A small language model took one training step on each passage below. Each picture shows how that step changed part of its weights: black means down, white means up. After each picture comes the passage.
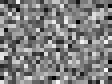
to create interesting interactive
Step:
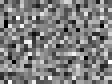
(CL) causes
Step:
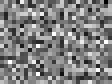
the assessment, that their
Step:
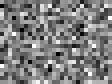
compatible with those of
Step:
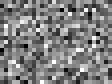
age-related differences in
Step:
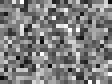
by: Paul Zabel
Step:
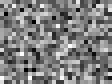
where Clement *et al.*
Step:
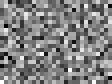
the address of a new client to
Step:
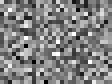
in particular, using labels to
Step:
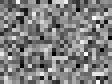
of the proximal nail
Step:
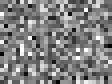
his relatives is an important
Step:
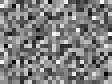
640 focus on all the
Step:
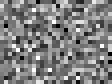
values of Y_{AFil}
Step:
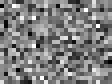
case of hybrids' and
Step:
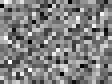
classroom. Moreover,
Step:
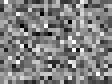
postpartum). Variable
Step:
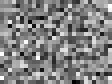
decision to desk reject
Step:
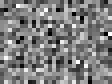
can get any information you want
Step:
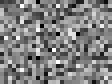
(background, age,
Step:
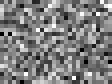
PIR samples with a constant
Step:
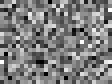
and findings that examine the relationship between
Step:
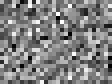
near-optimal function
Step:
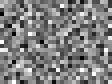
conducted to evaluate the effect of
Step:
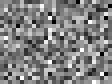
the post-Soviet
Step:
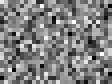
Channel, Clan and
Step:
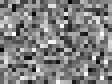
final fabricated
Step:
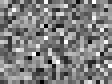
the relationship between the indicators of the
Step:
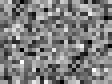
University of Oil and
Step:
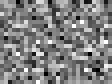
project seeks to estimate a
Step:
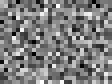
and afterwards slightly
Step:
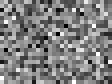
hybrid system created, it
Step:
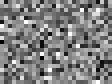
meters. The main designing
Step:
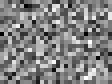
derived in terms of the design
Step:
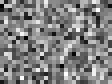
ancient Yogic
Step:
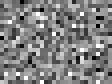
lack of awareness
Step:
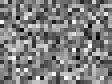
arising. V.
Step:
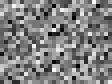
neutrons captured
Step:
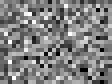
the literature regarding the
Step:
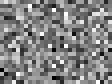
the energy crisis that has
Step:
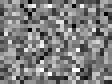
petechial rash as well
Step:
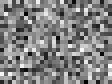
your respective service
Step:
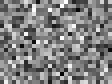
they require extensive training and
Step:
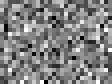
the position of the UAS
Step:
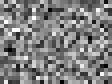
the best results Using the
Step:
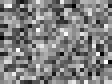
possibility of creation and
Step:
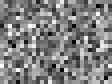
and the axioms from
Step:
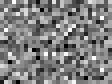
teachers were also observed during their
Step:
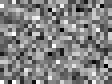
more attention to such
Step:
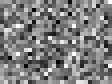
common psychiatric
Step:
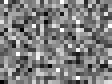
a series of surveys by
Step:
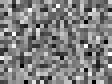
of EU agricultural
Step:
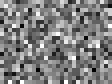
learning refers to both the external
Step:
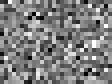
Key determinants of
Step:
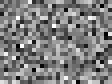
prolonged bioactivity
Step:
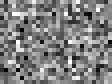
3 is given by* Result
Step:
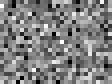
is related to the idea of
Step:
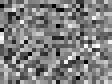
profile of cadmium
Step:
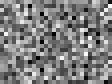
application. Figure 4.
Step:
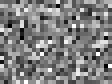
of the anatomy and
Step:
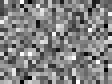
shares innovative practices
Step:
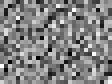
and support implementation through a decision
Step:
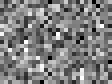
inverse kinematics
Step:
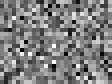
is being paid to the
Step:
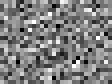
current training process are presented in Table
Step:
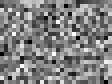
tunnel making and
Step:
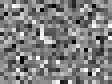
allergies, and death to
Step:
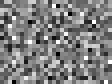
In addition, the test had the
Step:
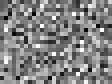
unexpected events and
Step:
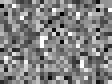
Performance, and
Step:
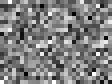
of the substrate's
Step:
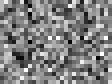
also expedient that teaching
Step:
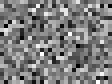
of the billet used,
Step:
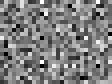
sorrows and have
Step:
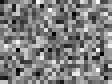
intestinal degradation and
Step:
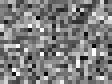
essay does not follow a particular
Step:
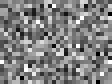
to each data point (weight
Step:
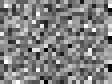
communication strategies could help the students
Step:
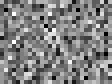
procedures require a large amount
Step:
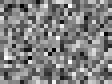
RS available for DSM and
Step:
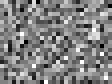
known as Autonomous
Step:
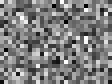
efficiency, Radiation
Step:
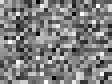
C non-synonymous
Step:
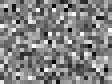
model adopted as a sustainable
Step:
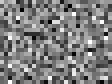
in the reconstructed function.
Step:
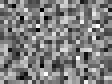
public trust, and go a long
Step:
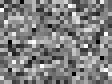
6. Frequency
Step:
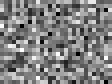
area (SOA)".
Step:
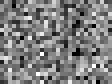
of his daily routine
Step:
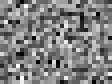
'Motherhood' has
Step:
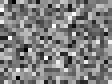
is devoted to the question
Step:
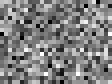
of young people and women,
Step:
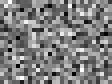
some quality criteria. The proposed
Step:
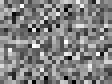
the most appalling in the
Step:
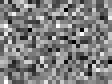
no statistically significant relationship between
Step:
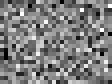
corrosion resistance by
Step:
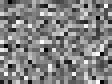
theorem on degree of
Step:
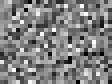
Therefore, management should adopt
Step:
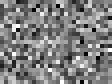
asked to self rate their
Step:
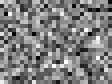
as an essential point for the
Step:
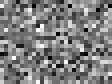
Number of members of the
